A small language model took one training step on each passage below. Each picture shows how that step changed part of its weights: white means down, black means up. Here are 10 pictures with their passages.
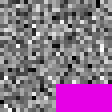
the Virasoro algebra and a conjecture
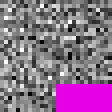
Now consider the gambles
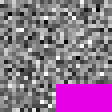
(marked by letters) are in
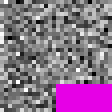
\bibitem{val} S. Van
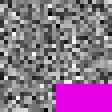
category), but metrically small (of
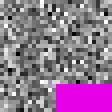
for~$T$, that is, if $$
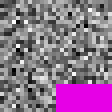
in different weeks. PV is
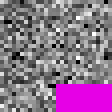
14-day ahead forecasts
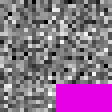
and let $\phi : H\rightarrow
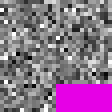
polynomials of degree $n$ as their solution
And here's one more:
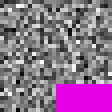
and \eqref{estimate the time not
